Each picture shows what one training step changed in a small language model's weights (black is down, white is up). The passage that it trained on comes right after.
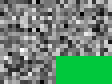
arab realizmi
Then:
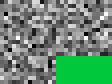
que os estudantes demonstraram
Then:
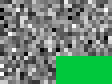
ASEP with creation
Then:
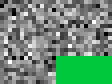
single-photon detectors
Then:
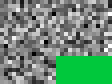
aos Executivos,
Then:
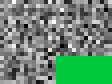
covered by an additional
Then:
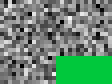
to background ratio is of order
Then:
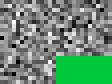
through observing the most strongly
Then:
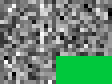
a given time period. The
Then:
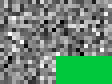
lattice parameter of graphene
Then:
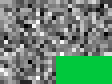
to the pull-back
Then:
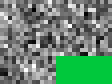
the following convex
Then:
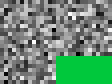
Sącza w
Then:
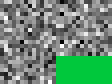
va qo'lga
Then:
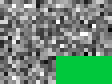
dynamics [31], we estimate
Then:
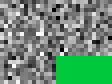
edilen program ve
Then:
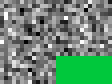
juga memberikan insentif
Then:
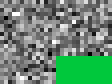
demuestra la
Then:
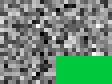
em quatro tipos
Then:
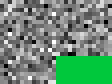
wird, ist an eine
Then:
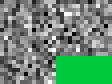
ve dolaylı
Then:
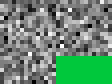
de calidad. 1.
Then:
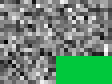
“Muzeylar va
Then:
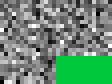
the environment, resulting in low
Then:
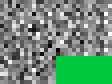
Nikolaou, and
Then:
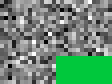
переведення права
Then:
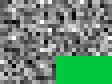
sur l'image.
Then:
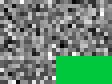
daqiqa ichida
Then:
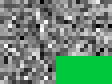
of the most relevant issues
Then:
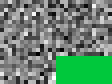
we are interested in,
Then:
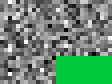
bertujuan untuk
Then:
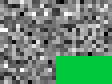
use a small double counting
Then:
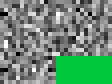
con su recorrido
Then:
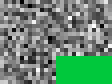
from the dynamical description of various
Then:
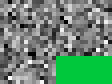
Содержание и
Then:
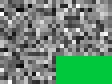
we define the {\it extended
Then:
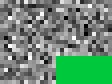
целевого языка
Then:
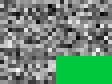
}\bibfield {title}
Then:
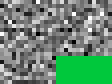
leche. El que
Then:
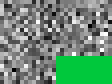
now that the homogeneous
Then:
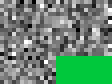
perturbative expansion of stout
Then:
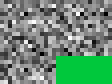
Shu sababli,
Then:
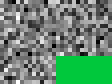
the stable point, with the
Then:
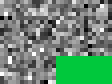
custo de implementação
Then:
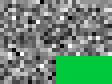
since the extra interaction, due
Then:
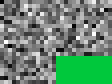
we perform additional simulations to investigate
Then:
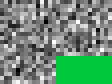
mult, acest
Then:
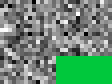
in a multi-energy system
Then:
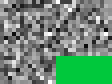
fulminante, a
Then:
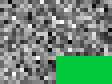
what follows we shall use this
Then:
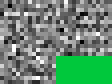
a member of a large set
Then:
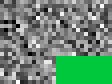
where we display just the
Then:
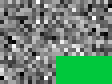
shown in the supplementary
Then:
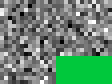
the limitations of our
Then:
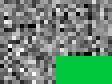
las competencias en el
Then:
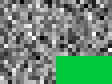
or gaining it.
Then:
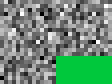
be argued that, when
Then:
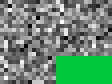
one-dimensional computation of a
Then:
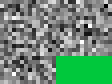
\otimes \beta + i
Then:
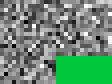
terminal. 105.
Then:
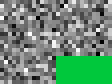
Dra. Laura
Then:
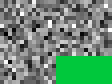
obtained in [24]. The
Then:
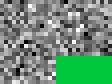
oldin, unga
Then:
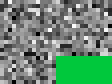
-го виду для
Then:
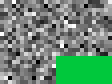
von Zust\"anden
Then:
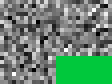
the excited state $|e
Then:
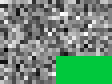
for a filter to
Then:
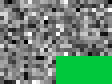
It can be identically
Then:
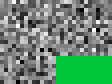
that exchanges
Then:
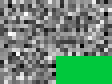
band structures of various candidate
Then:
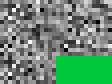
einen systematisch mit
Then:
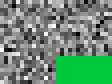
of Dirac point is
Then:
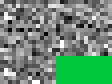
función define, para cada
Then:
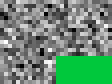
DNA and CTR
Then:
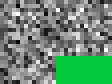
parametric resonance is related
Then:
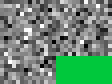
blue stragglers
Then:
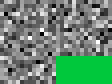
qubit states, leading to a
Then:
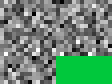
that the observations form a
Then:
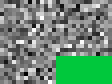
on-chip point of
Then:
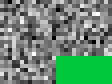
katılım ile
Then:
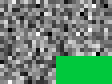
as despesas
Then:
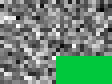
does not describe the data as
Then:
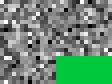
For a comparison, we plot
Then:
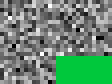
the theoretical prediction (solid
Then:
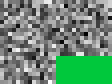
article presents theoretical approaches to
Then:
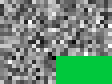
machine makes that calculation, it
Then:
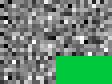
18 пациентов
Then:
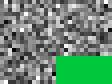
similar idea of the
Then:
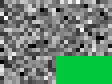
in the previous section. In
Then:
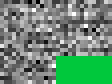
du Québec
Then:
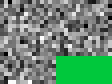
emission of gravitational radiation, the
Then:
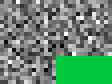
measurements on small scales, have
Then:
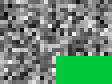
theoretical distribution low mass and long
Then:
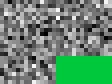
along the slit with respect
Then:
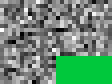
qualitative a tracé un
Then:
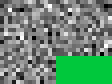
(1933) considered that
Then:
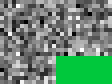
are independent and identically
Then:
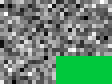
change in shape and/or
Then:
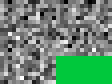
propose the following experiment to
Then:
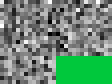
економіки якість
